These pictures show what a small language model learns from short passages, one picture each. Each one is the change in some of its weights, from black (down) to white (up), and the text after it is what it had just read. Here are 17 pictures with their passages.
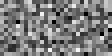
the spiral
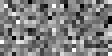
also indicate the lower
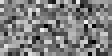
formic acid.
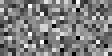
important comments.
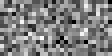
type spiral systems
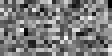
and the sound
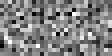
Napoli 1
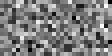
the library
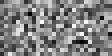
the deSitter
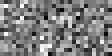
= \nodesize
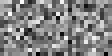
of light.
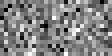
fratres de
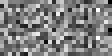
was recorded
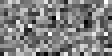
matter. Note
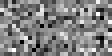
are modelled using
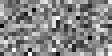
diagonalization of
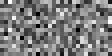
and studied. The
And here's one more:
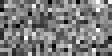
\geq L,
